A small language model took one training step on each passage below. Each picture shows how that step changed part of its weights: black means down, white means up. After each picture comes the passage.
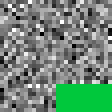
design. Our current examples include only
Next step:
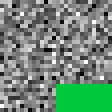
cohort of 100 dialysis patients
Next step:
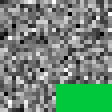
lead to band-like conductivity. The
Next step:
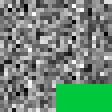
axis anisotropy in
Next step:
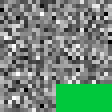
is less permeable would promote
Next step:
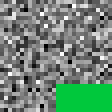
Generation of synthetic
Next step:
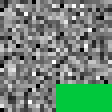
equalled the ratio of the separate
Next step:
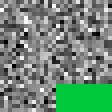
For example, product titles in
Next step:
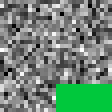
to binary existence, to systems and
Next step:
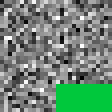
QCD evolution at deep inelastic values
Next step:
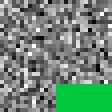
questionnaire and interviewed using focus
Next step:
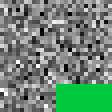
of $b(\lambda)$. Here
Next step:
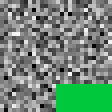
Challenge team consists of
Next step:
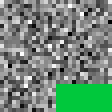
ethical dilemmas that
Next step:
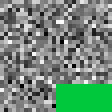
to Toxoplasmosis
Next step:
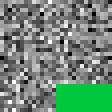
Psychosocial Press,
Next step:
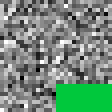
will loss energy to the QGP and
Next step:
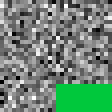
and channels are added randomly
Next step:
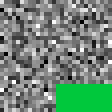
$ is accounting for the
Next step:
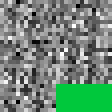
R. F. Graf,
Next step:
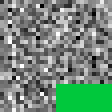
slide machine began to
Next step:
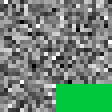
value as compared to conventional HMA.
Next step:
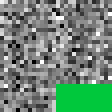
we have developed for interpreting the recent
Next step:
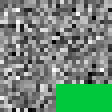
visible region of the spectrum. A
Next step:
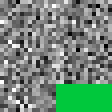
to each frame, giving
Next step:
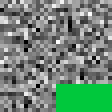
into three groups and selected three topics per
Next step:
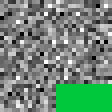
Portuguese population was less
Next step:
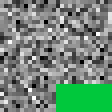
a subhypergroup of A .
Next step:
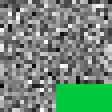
future \cite{DMN1}.
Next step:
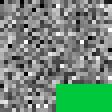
and passive elements that were described by
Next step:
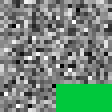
based on L.-S.
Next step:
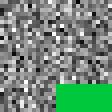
an entire image, to embedded memory
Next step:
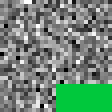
hinders the effectiveness of
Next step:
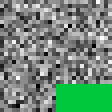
the system of high energy collisions.
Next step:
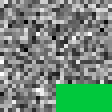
the article we have shown that the simulated
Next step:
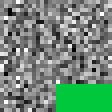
sector. To get the right product, at
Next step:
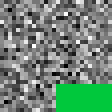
simulators are essential for studying
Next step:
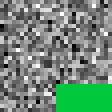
the general principles for smooth
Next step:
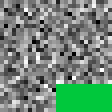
joint responsibility. Self help groups
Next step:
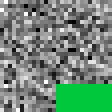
nutritional therapy through
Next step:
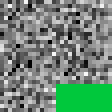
found to be similar to those observed in the
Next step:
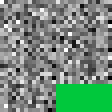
Racusin et al.
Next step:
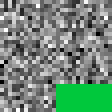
I.M. analyzed the data.
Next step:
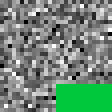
the flatfielded 300~s
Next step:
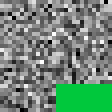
was conducted. We greatly
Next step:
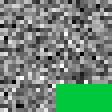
Presentation and Analysis Four
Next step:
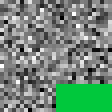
Institute) Cover design: EEA
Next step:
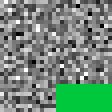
pupils are taught
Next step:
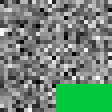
depleted from the provinces where
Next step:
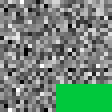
in music art. Scientific
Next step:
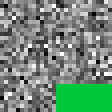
indica* leaf meal infusion
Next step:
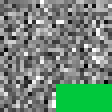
of an in-plane magnetic field on
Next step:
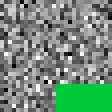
algorithm is completely canceled
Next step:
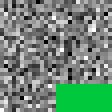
in prostate weight are not equal to
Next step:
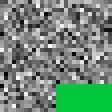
contains strong hubs then the
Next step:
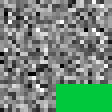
Transformer architecture to
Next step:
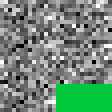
cm .} \end{equation}
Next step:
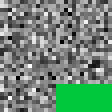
skills and qualifications, technical
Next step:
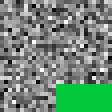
initial orbital periods. In the left,
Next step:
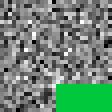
dry matter estimation, or visual
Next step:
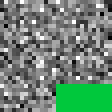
now on we assume $n \geq
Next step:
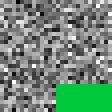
leads to the Mellin inversion
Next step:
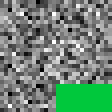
conductive interfaces that enable
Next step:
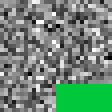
the leading-order interaction terms, while not
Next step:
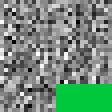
cultural and scientific heritage of
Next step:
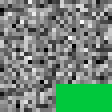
exploratory innovations – developing
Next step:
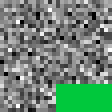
t$ on a log-log scale for
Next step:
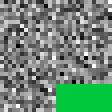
Instrumentation, Plaxis
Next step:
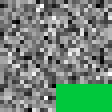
treatments, were proposed to obtain a very
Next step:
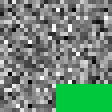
well stoppered glass
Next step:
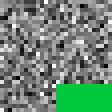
by a Markovian generalized
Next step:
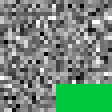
of higher--mass black holes would have
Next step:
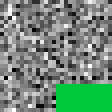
PSDs were compiled 567
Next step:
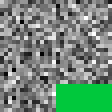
this holistic healing camp included
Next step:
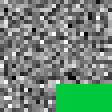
normal range. Repeat chest
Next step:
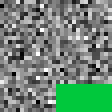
(d). care of near field effect.
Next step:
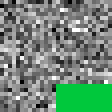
velocities ``forbidden'' by
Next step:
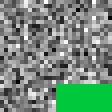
pixel activities \Aec. As
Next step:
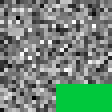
board, and a comprehensive
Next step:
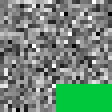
| Asn-Gly |
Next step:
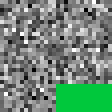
an international knowledge on the spread of
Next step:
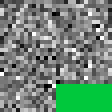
the skyrmion correlation function presenting
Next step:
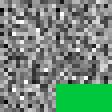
posteriors from the full analysis.
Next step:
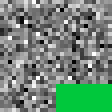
Findings: The findings indicate that
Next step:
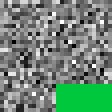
of $f_{\rm lim}$, depends
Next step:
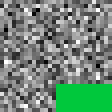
like carbon nano tubes
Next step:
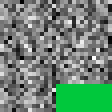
equivalent pragmatic effects on
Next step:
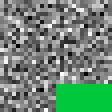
consider $u$ and $d$
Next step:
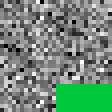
exclusively due to the presence of
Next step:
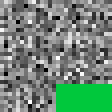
Research Papers Reviewed in
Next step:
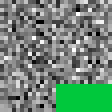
Astronomical Institute, University of
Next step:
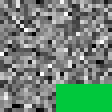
finishing and polishing methods. When compared
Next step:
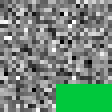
quite simple and we present them below,
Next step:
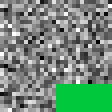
was a fantasy or
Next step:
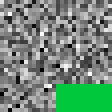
been observed that there are a lot of
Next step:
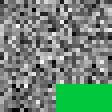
and nobility. This indeed
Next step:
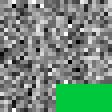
expert-defined rules to represent the
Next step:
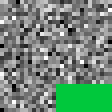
through recognition by each representative data
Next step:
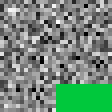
that 140,000 people died from
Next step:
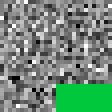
of its position, the protein is
